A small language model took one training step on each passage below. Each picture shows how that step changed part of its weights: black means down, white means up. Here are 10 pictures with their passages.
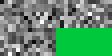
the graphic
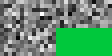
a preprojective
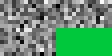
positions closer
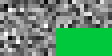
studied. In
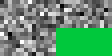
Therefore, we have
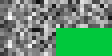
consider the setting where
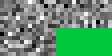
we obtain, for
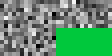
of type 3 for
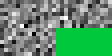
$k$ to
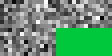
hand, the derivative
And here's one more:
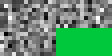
subsection that our
